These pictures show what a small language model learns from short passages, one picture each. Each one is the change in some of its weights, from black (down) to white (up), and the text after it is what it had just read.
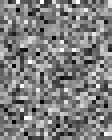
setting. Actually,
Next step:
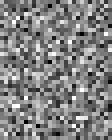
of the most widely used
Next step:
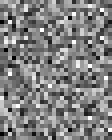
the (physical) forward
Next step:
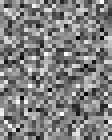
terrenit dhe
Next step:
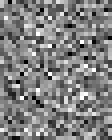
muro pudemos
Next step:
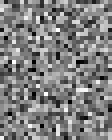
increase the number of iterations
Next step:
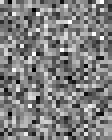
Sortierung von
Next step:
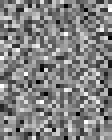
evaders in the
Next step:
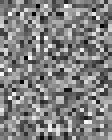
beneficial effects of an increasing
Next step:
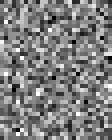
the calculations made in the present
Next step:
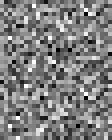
davri tarixini
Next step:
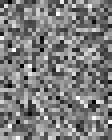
approximately one order of magnitude between
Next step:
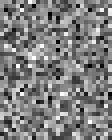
- \langle H_b
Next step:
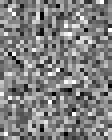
attributed to a large mass
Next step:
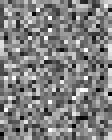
the path integral formulation of
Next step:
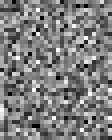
spirit, our main
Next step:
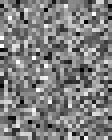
refletir como o
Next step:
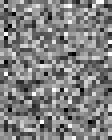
qator yaxshilik
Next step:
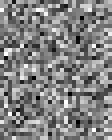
is: blue = stellar
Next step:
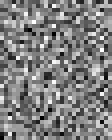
an orthnormal matrix.
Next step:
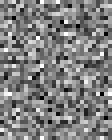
ve tarihyazımına
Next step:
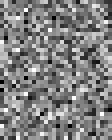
the energy spectrum due to the
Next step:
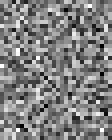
All the five-loop and
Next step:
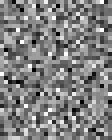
time to time because of
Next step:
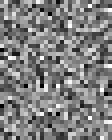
de la vida de la
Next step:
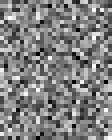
the thermal signatures appear not
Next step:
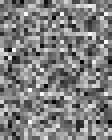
these systems can be used to
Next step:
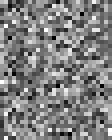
capital, e por
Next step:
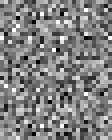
and PLD while
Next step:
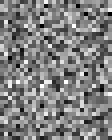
relevamiento de textos,
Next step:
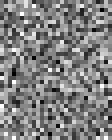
rang bilan bog‘liq
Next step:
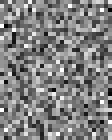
shaklda bo'lib
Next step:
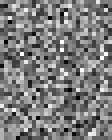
specified, CGO
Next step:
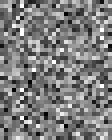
mamlakatlarda bank
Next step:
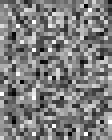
Academy of Sciences,
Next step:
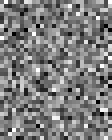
foydalanuvchi o‘zaro
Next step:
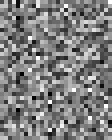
modelo, particularmente cuando
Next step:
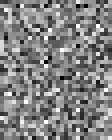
the inflaton field has
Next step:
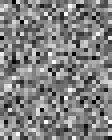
may affect the quality of
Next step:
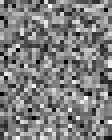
Бога, що
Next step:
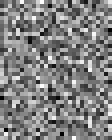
the measurement units used. For
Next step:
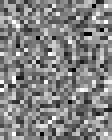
On the back of such
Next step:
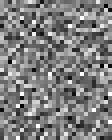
но неполные
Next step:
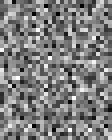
the field level the new solution
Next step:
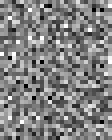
effects appear to be rather
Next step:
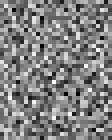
presently known only in
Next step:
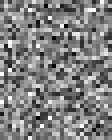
En particulier, un
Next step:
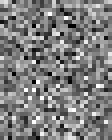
yaxshi" -
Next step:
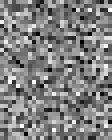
их составе в
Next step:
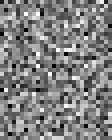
much more compact and stable
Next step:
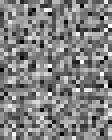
three-dimensional shape. This
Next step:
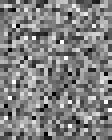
\section{Results and
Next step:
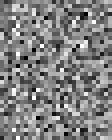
and PGCs
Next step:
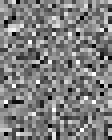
berib o'tilgan.
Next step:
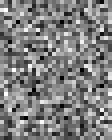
gewichten. Die
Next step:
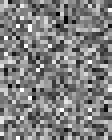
para países emergentes;
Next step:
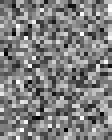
parameter, algorithms used for
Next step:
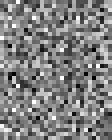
Higgs particle in the
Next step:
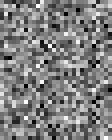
reflected entropy, one
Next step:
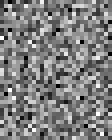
an underlying, more complete
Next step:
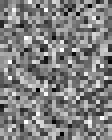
properties. We consider a system
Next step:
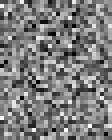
away from the Fermi surface
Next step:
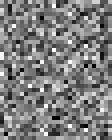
{\bibinfo {author}
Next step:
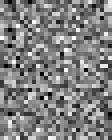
Chinese Academy of
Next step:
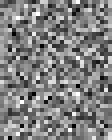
differences of the scattering length
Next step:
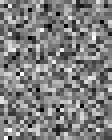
with the pairing strength defined in
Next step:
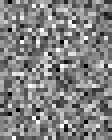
zo betere calls
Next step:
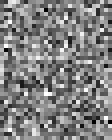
wide variety of theoretical
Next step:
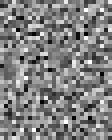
spin-glass model
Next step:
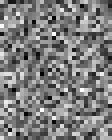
algebra generated by these operators will
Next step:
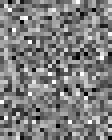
helium and iron
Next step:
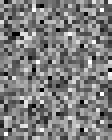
ishlab chiqish va amalga
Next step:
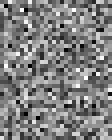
and are attenuated
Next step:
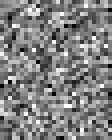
Computer Science Research*,
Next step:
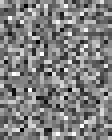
B yang tidak
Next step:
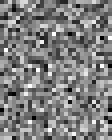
Человек и
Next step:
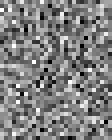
directly transfer fixed CNN feature
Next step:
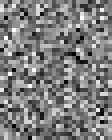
lernen: Der Data
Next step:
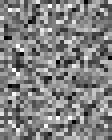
răul ar fi
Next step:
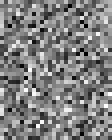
suhbat paytida
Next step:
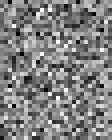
through rational considerations.
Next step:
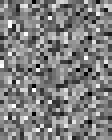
явлением, но
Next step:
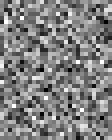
0.5$, respectively.
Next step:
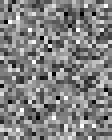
than 4 pc in
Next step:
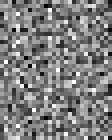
data and software provided by
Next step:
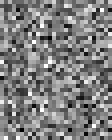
se le da algunas
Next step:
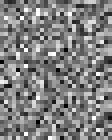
with the increases of bound energy
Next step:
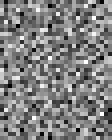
the system show an outwards
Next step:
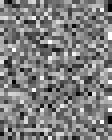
(NN) model typically
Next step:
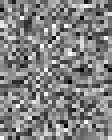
coalesce when the
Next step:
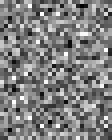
makes up the majority of
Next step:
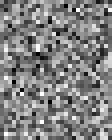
\theta]$ и $\rho
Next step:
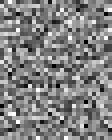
del caso de análisis 6.
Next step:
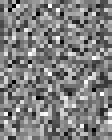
económico por los
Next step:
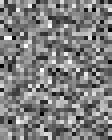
butun maydon
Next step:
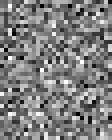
quyidagi uch bosqichga
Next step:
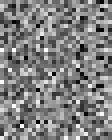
method for tackling this
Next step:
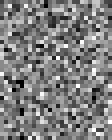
time series, describing the
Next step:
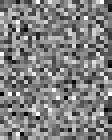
model and the generation of
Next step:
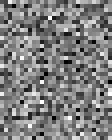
uzluksiz kasbiy
